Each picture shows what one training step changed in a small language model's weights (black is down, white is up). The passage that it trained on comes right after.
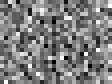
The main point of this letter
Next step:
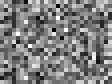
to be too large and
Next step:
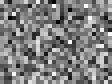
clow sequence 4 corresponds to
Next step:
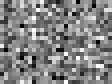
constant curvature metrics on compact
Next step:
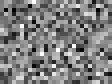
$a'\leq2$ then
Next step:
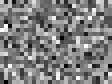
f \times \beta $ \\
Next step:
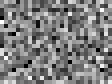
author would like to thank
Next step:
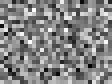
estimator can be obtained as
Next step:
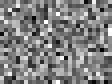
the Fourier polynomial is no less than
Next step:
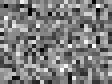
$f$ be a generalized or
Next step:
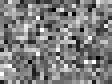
close to $-1$ in order
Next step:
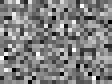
\textup{(3)} Suppose
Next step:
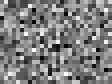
projective change of variables of homogeneous type
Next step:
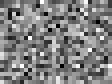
multiple of \begin{equation*}
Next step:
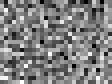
While the core of this
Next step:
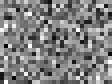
of degree $\delta$. Let
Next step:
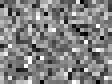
our allocations are from
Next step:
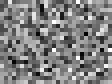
only if $k>n$.
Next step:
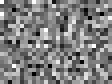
reflected SDE:%
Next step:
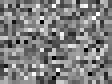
can assume in addition that the following
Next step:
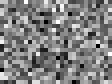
we obtain similar limiting distributions
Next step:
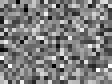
the following proximity
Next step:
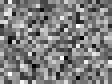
graded Betti numbers of
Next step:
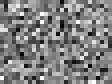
the same order as that of a
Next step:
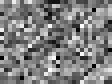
is or is not an inner
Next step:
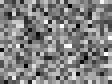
see what happens when
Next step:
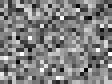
a general convex optimization approach for
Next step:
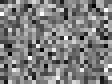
multiplication rule corresponding to the
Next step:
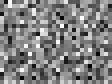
case of polynomials of degree four,
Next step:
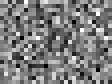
map}, which we know to be
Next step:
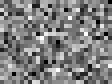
an integral representation of solutions to the
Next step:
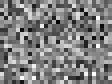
a variety of source
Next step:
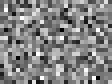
additional Jordanian terms in
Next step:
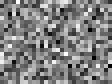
using Kaplansky's
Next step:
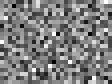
the right by some automorphism, which
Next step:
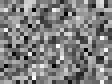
reduced gravity. Equations
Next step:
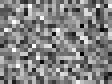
$(S,\bullet)$ be a
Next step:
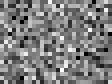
$\sigma \ge 0$. The
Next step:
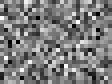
approximations of stage order
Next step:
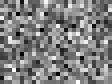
efficient as it is based on the
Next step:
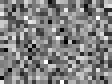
analytic continuation, the restriction
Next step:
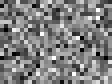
the following definition which is a
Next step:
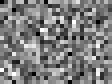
conditions into the linear ordinary
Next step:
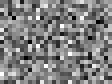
messaging step may be
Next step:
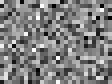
research of the second author was
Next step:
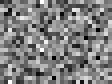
principal elliptic fibration, $n
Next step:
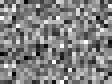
saw before exhibits
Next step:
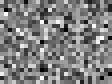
D. Hilbert when $R$
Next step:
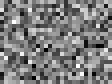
a saddle point of
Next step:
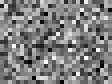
that our results are also true for
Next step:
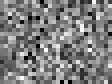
other hand, the case of
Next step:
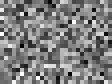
of the diffusive scaling
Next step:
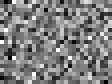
consists of precisely one simple real eigenvalue
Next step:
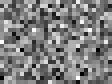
of closed paths of length
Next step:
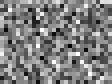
fact plays an important role
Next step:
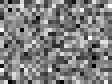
in the same way as in
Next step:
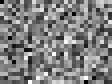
not necessarily embed in the
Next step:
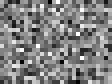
\left\vert \frac 1
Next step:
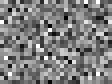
of \(V\), called
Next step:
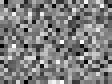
and the Parseval identity
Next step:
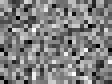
no odd cycles and so
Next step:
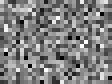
as \begin{align*}
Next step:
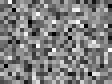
arrive and leave on
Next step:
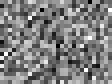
is compact, Moser's theorem
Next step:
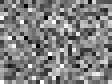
\end{equation*} satisfy these
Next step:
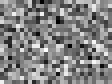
Proposition for the moment we show how
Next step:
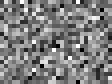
for the Renewal
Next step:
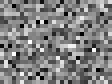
shown, that the derivatives with respect
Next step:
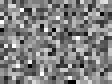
as a $d\times
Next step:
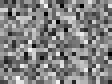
behaves with respect to the
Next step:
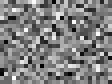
{\bf Hook Length
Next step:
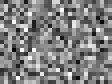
function\ on\ M }\},
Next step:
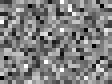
of {\em relative multidifferential
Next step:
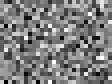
if, for every $i
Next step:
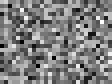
we look at the case where each
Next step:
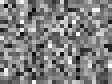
\theta$, for $\theta
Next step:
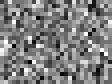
let us temporarily write
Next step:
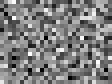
(\ref{Lambda})). Then
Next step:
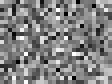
asymptotic to $C$ at
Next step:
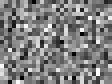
Transformation}) If
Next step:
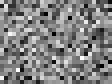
that the sequence of iterates
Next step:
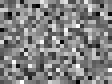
describe a general procedure for constructing
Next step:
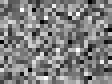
aim of this article is
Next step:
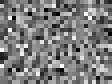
given bases. \step
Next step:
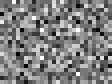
estimate of the problem rather than the
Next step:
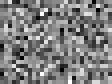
$W$ rank each other;
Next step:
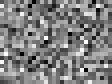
$G$ is compact (as
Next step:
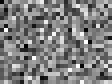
a subspace in $$ ((V
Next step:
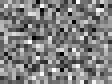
$X$ is the starting
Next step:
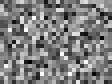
was published until
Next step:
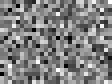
spectral measure $\E$ whose values
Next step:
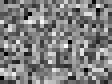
$f$ is bijective and
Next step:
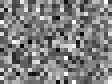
annealing with respect to
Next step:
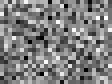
Dirichlet problem, the
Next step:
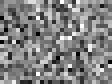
initialization $\bx_{0}$
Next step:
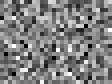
The geometrical multiplicity of the
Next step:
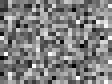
error term} \bigskip The approach
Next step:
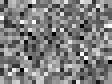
and what can be expected of
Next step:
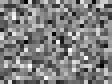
in ${\mathcal H}$ denote the
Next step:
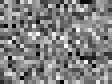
calculate the series appearing in
